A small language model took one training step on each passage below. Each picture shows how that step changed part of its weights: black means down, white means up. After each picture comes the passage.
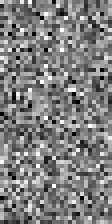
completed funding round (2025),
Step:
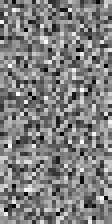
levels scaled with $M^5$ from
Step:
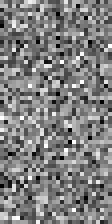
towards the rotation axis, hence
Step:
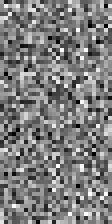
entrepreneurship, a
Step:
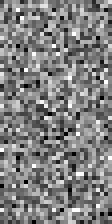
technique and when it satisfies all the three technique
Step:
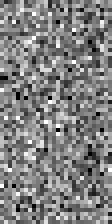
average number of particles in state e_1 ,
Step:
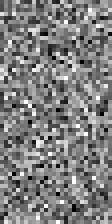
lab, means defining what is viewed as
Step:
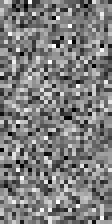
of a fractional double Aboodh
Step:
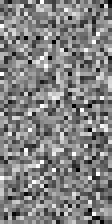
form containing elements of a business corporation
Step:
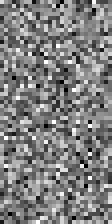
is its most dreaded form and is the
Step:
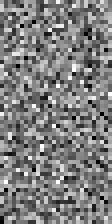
trust in supply chain exchange relationships.
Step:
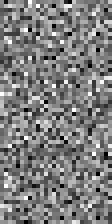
the constrution of the temporal functions of
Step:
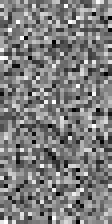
of AI. Moreover, ninety six
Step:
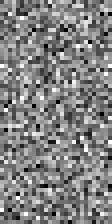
$F(q)$, are positive. For an
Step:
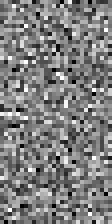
to Einstein equations is the dark
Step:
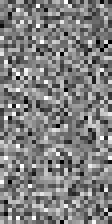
B: Receive (Ks)
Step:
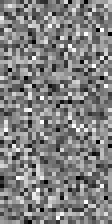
= k^2 - k$. The constraint
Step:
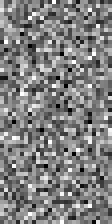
average years of schooling. We also add
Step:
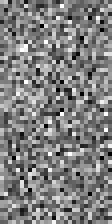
the integration of computed tomography imaging into
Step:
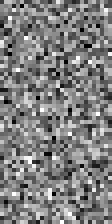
is weak-coupling and has no such
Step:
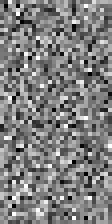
the linkages between the baseline situation in
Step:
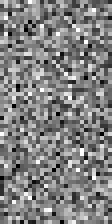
hyperfine field of the CL component
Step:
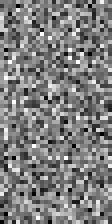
thus 7 T, well below the 10.5
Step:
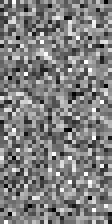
comparison with the four existing models U-Net,
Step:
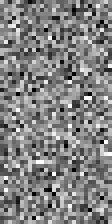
musical education, we see a lesson
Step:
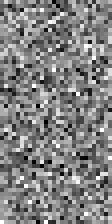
programs to help students prepare for future
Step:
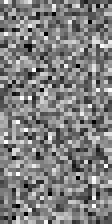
in Sinai. *J.
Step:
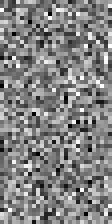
mechanism for generation of the anticyclonic
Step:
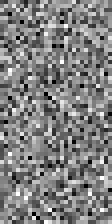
(for a given semimajor axis),
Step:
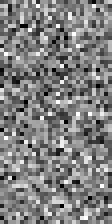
was used to validate and characterise
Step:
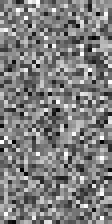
that this opacity mechanism could be responsible for
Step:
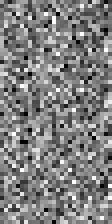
equipped to handle these
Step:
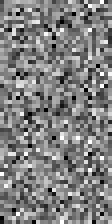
by name. An incredible ear?
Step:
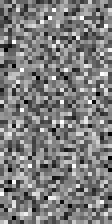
channel activity did not allow to reach the same
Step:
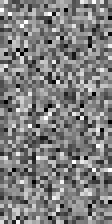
a 12x increase. Table 4: Average
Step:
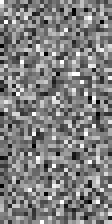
be 30 regarded as relatively independent from each
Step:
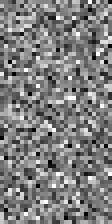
Giovanni N., Fiori
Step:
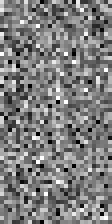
spin Hamiltonians are often dealt with through
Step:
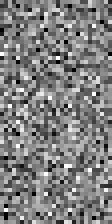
happen in a vacuum but rather,
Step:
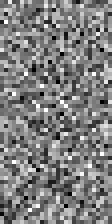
--- this is a requirement to ensure
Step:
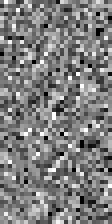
acute disease and women who are
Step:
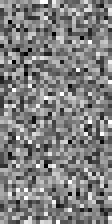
\end{figure} The PDFs
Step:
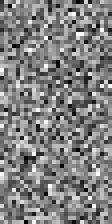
the system manager. If the
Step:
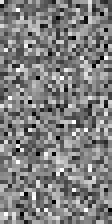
(hereafter referred as the observed
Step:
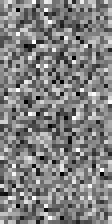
the r.h.s.) is
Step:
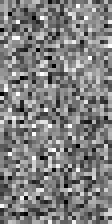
safety of food is increasing in several
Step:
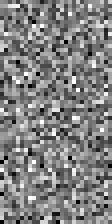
to avoid unrealistic overlaps between
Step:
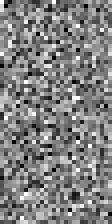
of dynamical variables of microsystems is
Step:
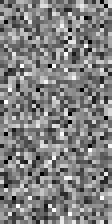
tubo-ovarian masses,
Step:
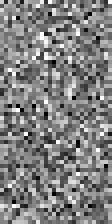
squares) and VLA
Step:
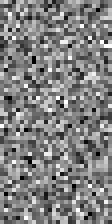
using DPT for damped potential
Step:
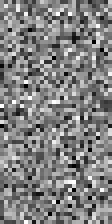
of the historical Neotropical
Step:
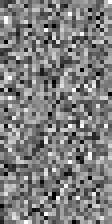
filler effects of xonotlite on
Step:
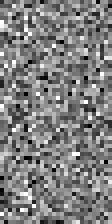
The signature of dynamical chiral symmetry
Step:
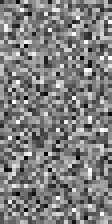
literature in Tanzania on business size
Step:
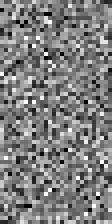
Fig. 2 A, B). The
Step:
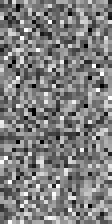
as overuse can lead to adverse
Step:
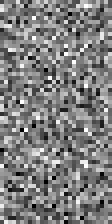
available, our approach--which likely provides a lower
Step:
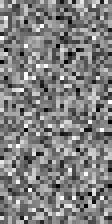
i.e., case 3. However, the
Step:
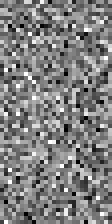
linked through the assigned context number and
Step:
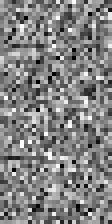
in degree Celsius by using
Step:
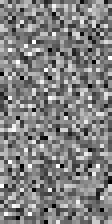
interference (i.e., informational
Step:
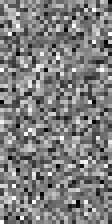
numerically values of radial wave functions. In
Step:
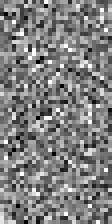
Journal of Advances in Engineering
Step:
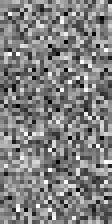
\section{The correspondence principle and
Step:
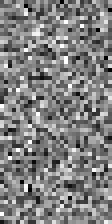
QCD. In this work, we investigate
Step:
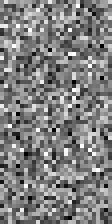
data and it can operate reliably in
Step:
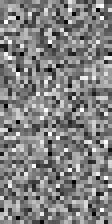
particle-hole excitation speculated from the
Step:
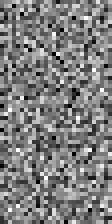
In some cases, it was found that actors
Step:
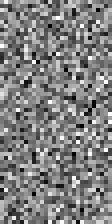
Data for system evaluation were collected from **100
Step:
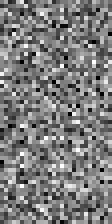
denotes the positive parity. The operator
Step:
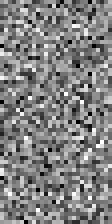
approach. In the large cell limit, the mass
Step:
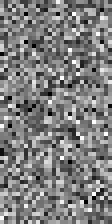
many shapes and forms (Van
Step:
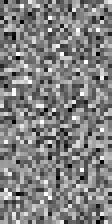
to publicize and market their products is strongly
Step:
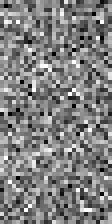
references, interactions on social media,
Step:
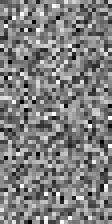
free energy $F(T)$ is
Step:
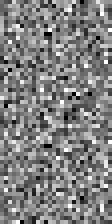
optical fibres and interfere on a beam
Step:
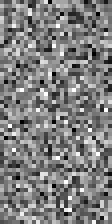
were dedicated to detecting
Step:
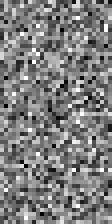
are thus independent. Additionally, the
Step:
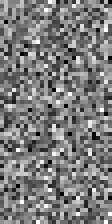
are Geometric Modeling: Data
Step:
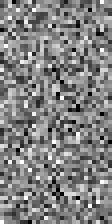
presents the design of a prototype,
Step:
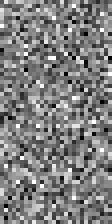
text that are specific to a certain field.
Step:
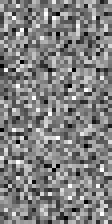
with respect to age, sex,
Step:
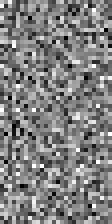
source materials while manufacturing. Table
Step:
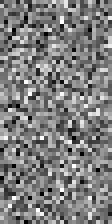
the position of the ball in the 3D
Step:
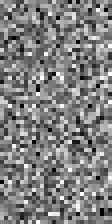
pions for which the showers from their decay
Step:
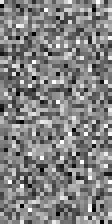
cause but can aggravate it.
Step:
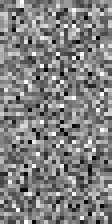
when extending the study to the whole
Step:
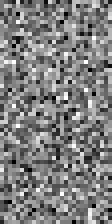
is obtained by directly sending $c\to
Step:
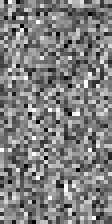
with the subsequent registration of a
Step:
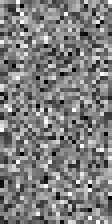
specific cell to neighboring cell communication? If
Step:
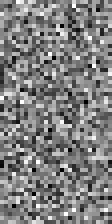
out of one of the two internal vertices at the
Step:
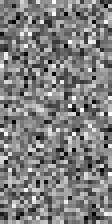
parameter $P_{rep}$ are shown in
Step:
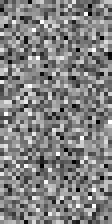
for the QED-cavity mode field
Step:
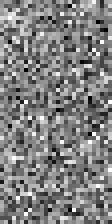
resolutions in the ocean component
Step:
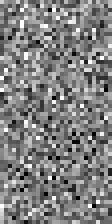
of the major causes of emotional ill
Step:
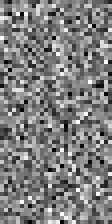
- Create and implement a protocol
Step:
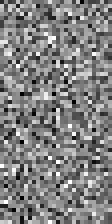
droplet size with a constant acid
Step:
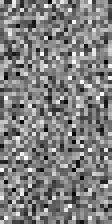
result in continued timber production being
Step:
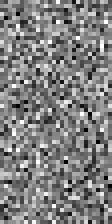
the participants reveals a diverse cohort
